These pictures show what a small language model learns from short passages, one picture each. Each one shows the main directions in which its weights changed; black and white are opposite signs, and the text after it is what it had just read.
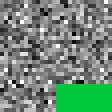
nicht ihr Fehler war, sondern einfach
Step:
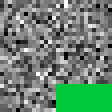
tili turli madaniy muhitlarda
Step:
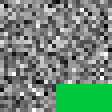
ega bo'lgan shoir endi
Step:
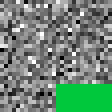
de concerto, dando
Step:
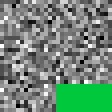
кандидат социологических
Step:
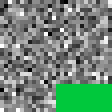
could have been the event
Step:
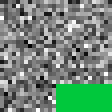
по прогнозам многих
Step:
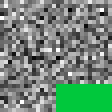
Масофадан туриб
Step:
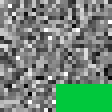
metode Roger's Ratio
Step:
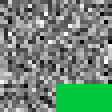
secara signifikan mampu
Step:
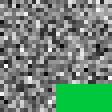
En el primer bloque se
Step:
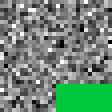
information about digital economy:
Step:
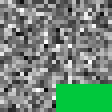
că strigăturile sau
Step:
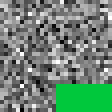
उनके चित्र
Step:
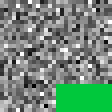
viejo anacoreta habla
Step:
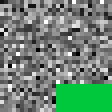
entre deux plaques parallèles
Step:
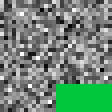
q) / q$ shart
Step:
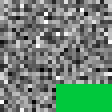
etnikai, vallási,
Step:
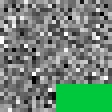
1981) Berdasarkan hasil
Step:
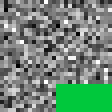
würdigen Rahmen. Nach dem
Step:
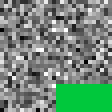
paradigmalari yaratishni
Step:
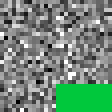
J Environ Res Public Health*.
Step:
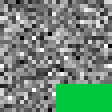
yaratdi. Ana shunday jarayonda
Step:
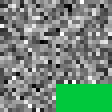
пределами. Список
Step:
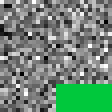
su na bazi osmatranja i
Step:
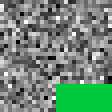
трансформаційних змін цифрової
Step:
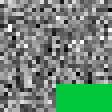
the readings in the case of
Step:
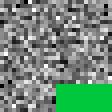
- крупные центры обработки
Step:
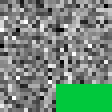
Real hayotda esa jamiyatimiz
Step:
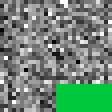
20. Husaini Usman,
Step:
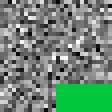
complexe, în primul rând în
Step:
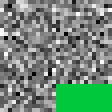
- latim América e o
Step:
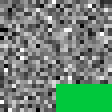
de las organizaciones públicas y privadas del
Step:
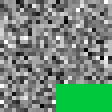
to‘garak rahbarlari bilan
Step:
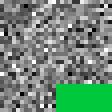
desafíos la débil capacidad
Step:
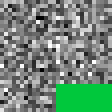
множественности религий
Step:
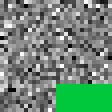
la respuesta “todo tipo de
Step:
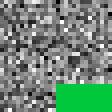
diagnóstico diferencial em pacientes com dores
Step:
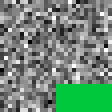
что кратность этой критической
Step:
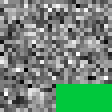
Ezequiel E., 2008) En
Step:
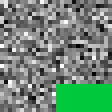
el desarrollo del trabajo colegiado?*
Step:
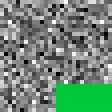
R. Nasution,
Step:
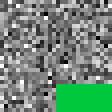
aprendizaje para habilidades con objetivo motor
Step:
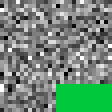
“Soviet oat feed
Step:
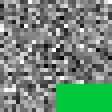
kengaytirish va kelajak sari
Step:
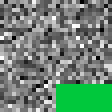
Yunusov – Samarqand davlat
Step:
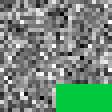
Bilbao: Desclée
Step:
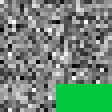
de materiais orgânicos,
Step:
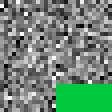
universiteti Filologiya fakulteti
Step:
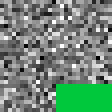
упругих волн на
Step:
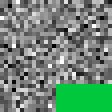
praktisch zeer sterk
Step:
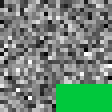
adsorben biji
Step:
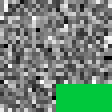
Prüfungsnoten mit den
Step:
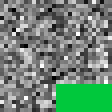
sujeto y la ley. El
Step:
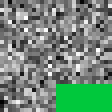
G'afforovna, pedagogika fanlari
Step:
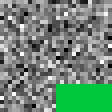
qozonishga safarbar
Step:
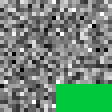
Frekuensi dan Persentase
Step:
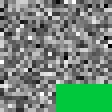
etdi. Barcha birja orqali
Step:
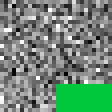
eficaz das tecnologias digitais em
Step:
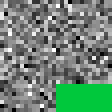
faoliyatga tayyorlashni nazarda tutadi.
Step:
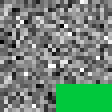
tomirlarining devori keskin
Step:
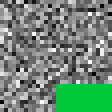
putea asigura evitarea
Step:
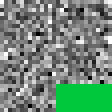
vazifalaridan biridir [5]. Shu
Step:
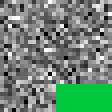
norma del español estándar,
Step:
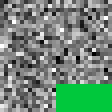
lingua-kulturologik xususiyatlarni
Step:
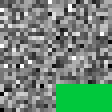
лише яскраві професійні
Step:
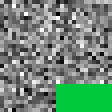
до сих пор окончательно
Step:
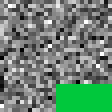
помощью аналитических
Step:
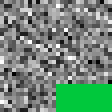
birga ESG ko‘rsatkichlarini
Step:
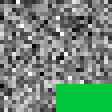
em Minas Gerais, onde a
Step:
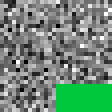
restoran va barlarda ovqatlar
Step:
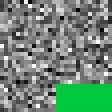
фюзеляжем на
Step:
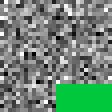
om problemen op het vakgebied
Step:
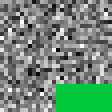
Motivasi kerja karyawan
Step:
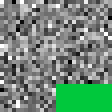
belgilovchi asosiy ko'rsatkichlardan
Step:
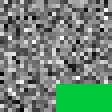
Henrique Mindlin, entre
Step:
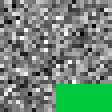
лица, дается их характеристика;
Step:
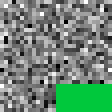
novel *Sang Pencerah*
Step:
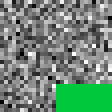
rol voor de toezichthouders
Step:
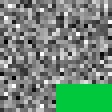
katta yutuq va natijalarga
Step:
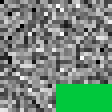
qum, pishgan mevalar
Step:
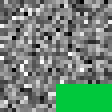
О.А. Игровые
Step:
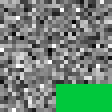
состоять не из поражений и
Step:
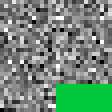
Шкільна. Друк
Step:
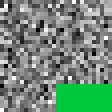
1000 inwoners liepen er
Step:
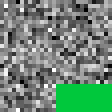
jumladan: Mamlakat
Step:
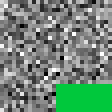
processo de exploração capitalista suga
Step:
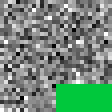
są niezbędne w
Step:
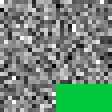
o‘z ko‘z yoshlariga
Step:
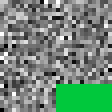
optimallashtirish - Belegschaft
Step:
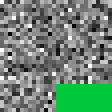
4 donne ces coefficients
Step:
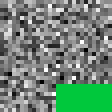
subtipo de LPS es el
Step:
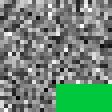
ijobiy ta’sir
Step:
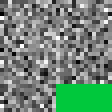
– маъмурий судга
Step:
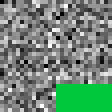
1С:ERP «Управление
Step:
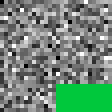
korxonalar uchun **imtiyozli
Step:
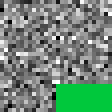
bir eğlence aracı"*
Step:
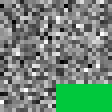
тизимини ривожлантириш
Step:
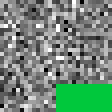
the 1950s by Oswaldo
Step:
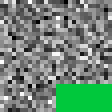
qotishmalar esa ko'p
